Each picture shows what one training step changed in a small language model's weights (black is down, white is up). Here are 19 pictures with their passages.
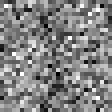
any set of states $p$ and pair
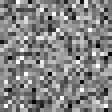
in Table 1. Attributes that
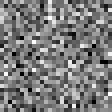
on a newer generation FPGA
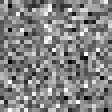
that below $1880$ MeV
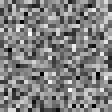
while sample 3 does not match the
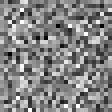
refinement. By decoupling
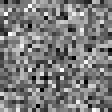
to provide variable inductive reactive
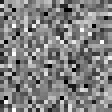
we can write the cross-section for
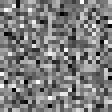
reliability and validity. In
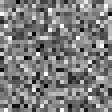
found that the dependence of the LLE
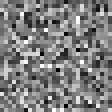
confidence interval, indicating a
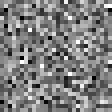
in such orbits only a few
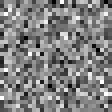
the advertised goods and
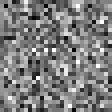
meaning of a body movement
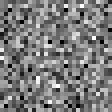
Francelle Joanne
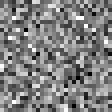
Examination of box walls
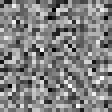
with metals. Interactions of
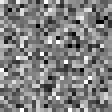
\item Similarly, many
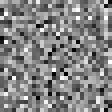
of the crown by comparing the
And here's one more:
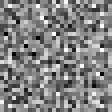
of information, enabling stakeholders
